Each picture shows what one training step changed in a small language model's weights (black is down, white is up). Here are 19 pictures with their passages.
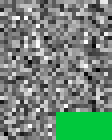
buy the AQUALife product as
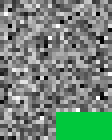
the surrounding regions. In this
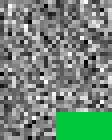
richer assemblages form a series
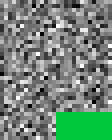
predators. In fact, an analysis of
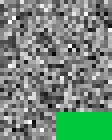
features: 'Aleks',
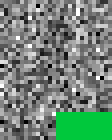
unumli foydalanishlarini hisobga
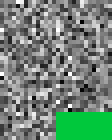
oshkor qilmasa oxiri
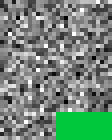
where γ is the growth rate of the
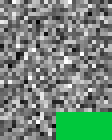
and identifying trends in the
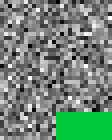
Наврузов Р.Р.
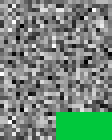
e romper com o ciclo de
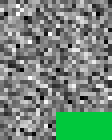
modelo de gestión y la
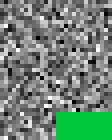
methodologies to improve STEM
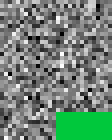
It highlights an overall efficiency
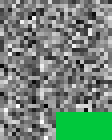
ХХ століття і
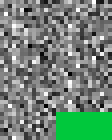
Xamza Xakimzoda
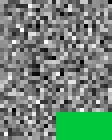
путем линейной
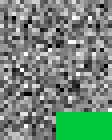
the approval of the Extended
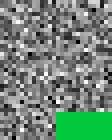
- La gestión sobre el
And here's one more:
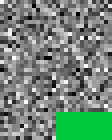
healthcare resources [3]. Multiple
